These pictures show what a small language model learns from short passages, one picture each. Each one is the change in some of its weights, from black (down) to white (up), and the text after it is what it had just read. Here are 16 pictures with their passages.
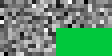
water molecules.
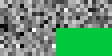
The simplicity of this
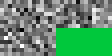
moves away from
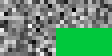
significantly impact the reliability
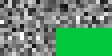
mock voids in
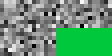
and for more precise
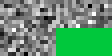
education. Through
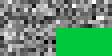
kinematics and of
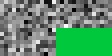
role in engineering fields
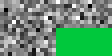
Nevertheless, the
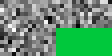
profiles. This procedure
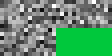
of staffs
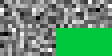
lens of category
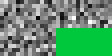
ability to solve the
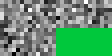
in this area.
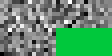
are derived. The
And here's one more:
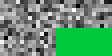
the quantum efficiency of
